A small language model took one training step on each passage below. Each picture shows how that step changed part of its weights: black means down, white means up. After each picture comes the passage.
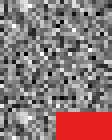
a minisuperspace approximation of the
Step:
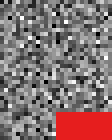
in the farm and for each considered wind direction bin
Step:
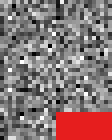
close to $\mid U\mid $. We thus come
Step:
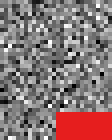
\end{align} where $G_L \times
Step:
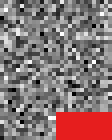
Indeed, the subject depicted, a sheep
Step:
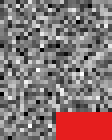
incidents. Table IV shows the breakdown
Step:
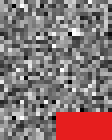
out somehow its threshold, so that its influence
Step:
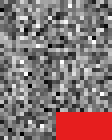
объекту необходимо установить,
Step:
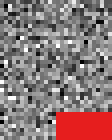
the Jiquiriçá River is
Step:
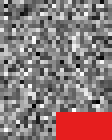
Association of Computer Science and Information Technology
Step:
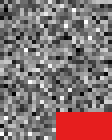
NK effector cells (27, 28), to
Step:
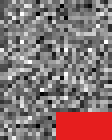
Loss; Frog Leaping
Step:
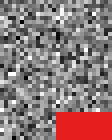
che dimostrazioni che il
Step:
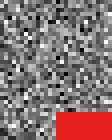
by pollution. By reducing leaf size,
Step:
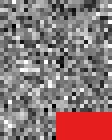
Nethaji. New separation axioms
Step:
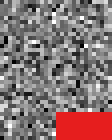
rabbit serum samples. This study
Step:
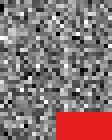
to provide a general multi-label embedding scheme with an
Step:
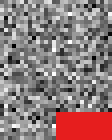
ravnaq topaman desa — o‘z
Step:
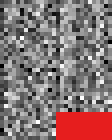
le mélange avec le matériau argileux
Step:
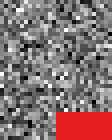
and increases the entropy; - The activated water
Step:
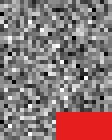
to improve the compressive, split tensile and
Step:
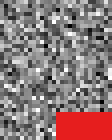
tamoyilini amalga oshirish qobiliyatidir.
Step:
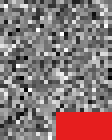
ratio ranges from 30% to 76.7%,
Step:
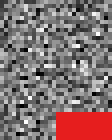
proteins HEWL and RNase
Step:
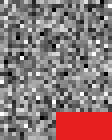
faqirya berdilär;*
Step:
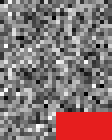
AdvDDoS do not exceed 50\% on
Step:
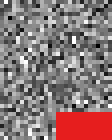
versions of this medication that have been found to be
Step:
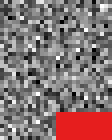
processes is the DARPA-funded
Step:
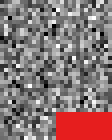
end-fire resonators, such as Vivaldi
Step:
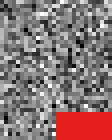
Kafizas[1], Mira
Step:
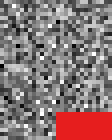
educațional. În: *Acta et
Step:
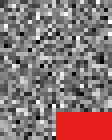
del projecte i s'ha comptat amb
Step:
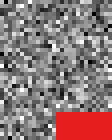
Reaming of the intramedullary
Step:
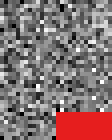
origen europeo; p.29:
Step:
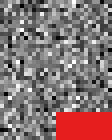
English Teachers' Eagerness on
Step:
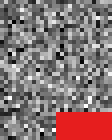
observations, designs, and descriptions; produces
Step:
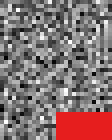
peak energy& width&(V)\\ \hline
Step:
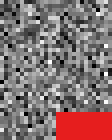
E. EL-Sanowsy³ and
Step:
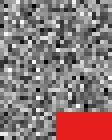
arxeologik tadqiqotlar, savdo
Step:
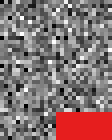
in the companion paper by Ho et al.
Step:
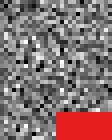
Home Stay establishment schemes like Gram
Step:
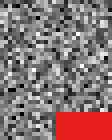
molecules takes place at pH=7 through the following
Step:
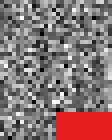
ellipse in the complex plane centred at the origin
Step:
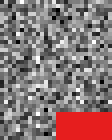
вносить еще по одной
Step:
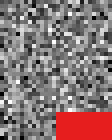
of the Flora family. If dust particles were generated
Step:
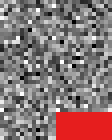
and ethical aspects are another important challenge to ensure the
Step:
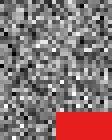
Judiciário. Poderes esses
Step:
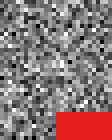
we draw a random number of companions from a Poisson
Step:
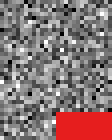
is now an epidemic. Arterial
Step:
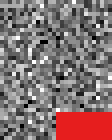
the process $L$ into small- and
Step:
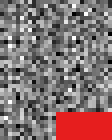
of providing information security, rather one of the techniques.
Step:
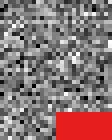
µW m$^{-3}$, the heat loss was set
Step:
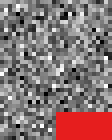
законів та інших правових актів
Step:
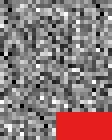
entre el perfil psicosocial y el
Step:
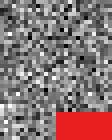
source and drain contacts. An example could be an
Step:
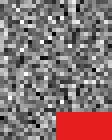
Methodological Observations on the Relationship Between
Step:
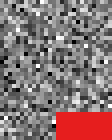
the triplet Josephson current may be observed
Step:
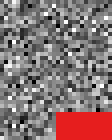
Intra articular DER fractures,
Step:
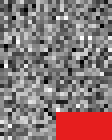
виленских обывателей и
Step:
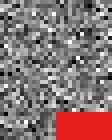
CONCLUSION WNCS has managed
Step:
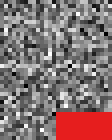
within our experimental conditions (a river occasionally
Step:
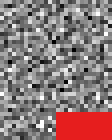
dan perkembangan fisik dan
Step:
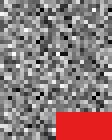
Бундан ташқари антонимик
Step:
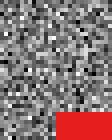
of sour 9.49% Italics >3
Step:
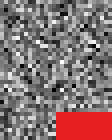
gain and dissipation. For this model
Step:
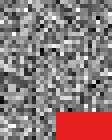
e, com ela, a forma de se
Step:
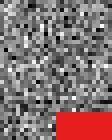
a pentose-rich industrial waste by converting
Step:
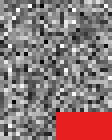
Theorem 5.1 to be the optimal if the
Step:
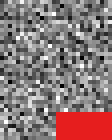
dBm, which is not enough to explain the
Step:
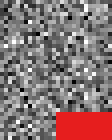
data through both qualitative and quantitative analyses. A good
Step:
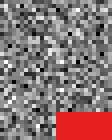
specimens. To that end, this technical guidance note
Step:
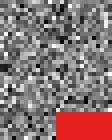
structures as well as to make them memorable is through
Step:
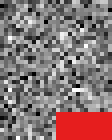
it is sufficient to send only the lost
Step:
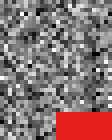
AA Dwingeloo, The
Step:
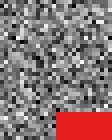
adhesion between the beam and the nearby
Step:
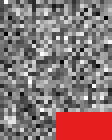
vitamin C on pulmonary hypertension and
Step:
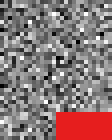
by a simple Kerr nonlinearity. We note
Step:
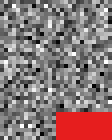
funding from the European Union’s Horizon
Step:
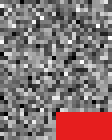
$\Dm$ and $\Em$ are
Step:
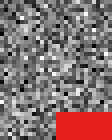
and institutional policies in accordance with the tenets on
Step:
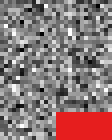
5. Cloud situation was partly influenced by
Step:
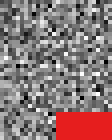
As experiências das pesquisas empíricas
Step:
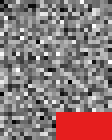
Guduchi (*Tinospora
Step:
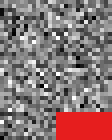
into (\ref{lnK}) and making use of the
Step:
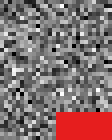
and students. Encouraging results were revealed from the
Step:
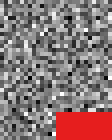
mukmin maupun kafir.
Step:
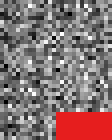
Balkan Wars, and were subjected to
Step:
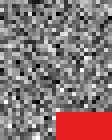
\label{sec:stellar-kin} The second
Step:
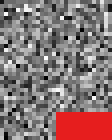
whether the system’s behavior is correct—and the
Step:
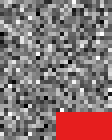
the Portal, there is no need to wait
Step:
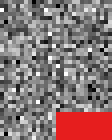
} \makeatother \usepackage{babel}
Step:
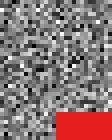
is repeated until the periodic orbit is
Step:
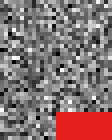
tension side, HSP47 also acts as molecular
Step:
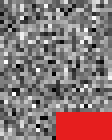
efficiency of housing at the same time. The main
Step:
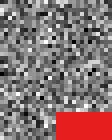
O \end{equation} solving for $R =
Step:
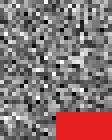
been put by hand but is the the result of the quantum
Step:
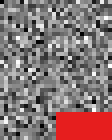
rice genotypes, providing valuable information
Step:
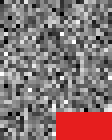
abused than school going orphans. Hence
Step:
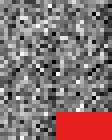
ўринларини ташкил
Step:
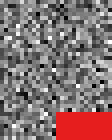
L-OPLS force field, an adapted version
